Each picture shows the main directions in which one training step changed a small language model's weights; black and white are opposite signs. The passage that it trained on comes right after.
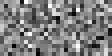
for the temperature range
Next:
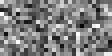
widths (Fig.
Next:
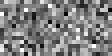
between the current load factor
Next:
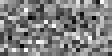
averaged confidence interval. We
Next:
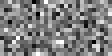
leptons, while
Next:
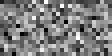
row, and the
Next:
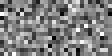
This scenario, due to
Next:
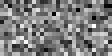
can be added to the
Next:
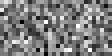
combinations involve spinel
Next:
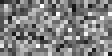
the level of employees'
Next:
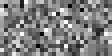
by the authors, but
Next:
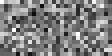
the cell with Rb
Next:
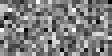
Recognizing this
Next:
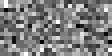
absence and presence of external
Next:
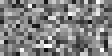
work to demonstrate that precise
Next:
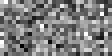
water steering angle
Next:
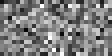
the expected format and length
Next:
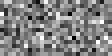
Khyber Teaching
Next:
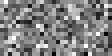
frequency bins, causing
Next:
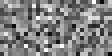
extended to derive higher order
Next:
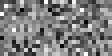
any of the cell.
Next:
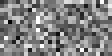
J~stars are
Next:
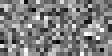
audio enriched
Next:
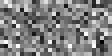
stress can result in
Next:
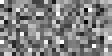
We estimate its value by
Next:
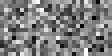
user. Trying
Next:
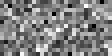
can be used as
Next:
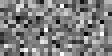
will become clear. Our
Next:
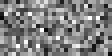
portions. The
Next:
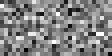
Medical College
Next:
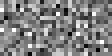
For example, some
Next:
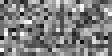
connected industries and future
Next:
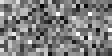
the level at which countries
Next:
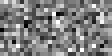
compute $\pi \pi
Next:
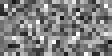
from the Cosmic
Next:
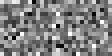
which were selected using
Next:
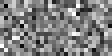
of segments starting from
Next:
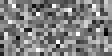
quest for peace
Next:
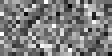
significantly enhances image
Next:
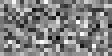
filament of galaxies
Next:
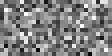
mathematics in distance
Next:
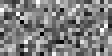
[44]. The visual
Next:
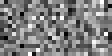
number, assumed parameterisation
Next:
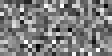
and extra help types contribute
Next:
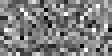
asset's readiness
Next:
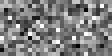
modeling with clear mathematical
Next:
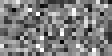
classes removed from the university
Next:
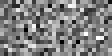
attach an additional
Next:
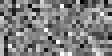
in such kind of words
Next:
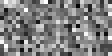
trace of the kinematics
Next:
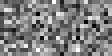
manufacturing through the implementation of
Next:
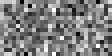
over 90% at
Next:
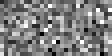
pixel matches
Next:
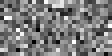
relaxations (Figure
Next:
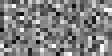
A.} \newblock
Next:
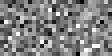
holds irrespective
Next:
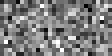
the fragments induced from
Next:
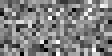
succes Appreciation
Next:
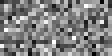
the FASER collaboration
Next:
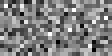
and YOLO have
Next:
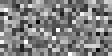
After initialization, the
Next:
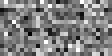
order term in the
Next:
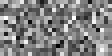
beach. References
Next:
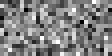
among the whole ethnic
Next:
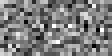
position monitoring, which showed
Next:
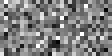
toxicity was
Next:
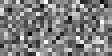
observations in the energy range
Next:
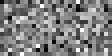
the algorithms and reports the
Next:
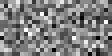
I was recently told
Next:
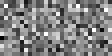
of cognitive functions before and
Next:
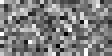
the Art.
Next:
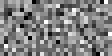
describes the response of a
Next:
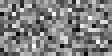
habitable, we
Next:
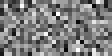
with the Centre for
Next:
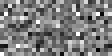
since deep learning is not
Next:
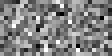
{journal} {\bibinfo
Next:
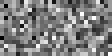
of phase. The total
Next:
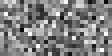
illustrated in Fig.
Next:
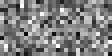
corresponding to ordinary
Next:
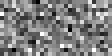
Proton Production System
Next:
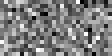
in major local government areas
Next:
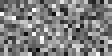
species, litter
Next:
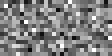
and private colleges
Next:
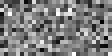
was introduced to simplify
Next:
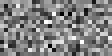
we describe the initial physical
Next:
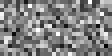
videos, etc.,
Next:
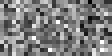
planets in the breaking
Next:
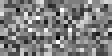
symbolic level. All
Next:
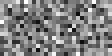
are here suppressed by
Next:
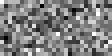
the Police, the
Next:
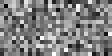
of the majority and
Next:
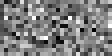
positive influenced by four
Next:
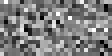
most appropriately placed in
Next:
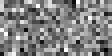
n$ for the
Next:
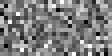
dispersion of the matrix of
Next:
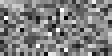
systematically extract the
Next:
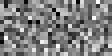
, Here mean score
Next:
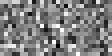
which is evidenced
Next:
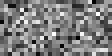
have implications for how the
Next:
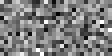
Injection Site
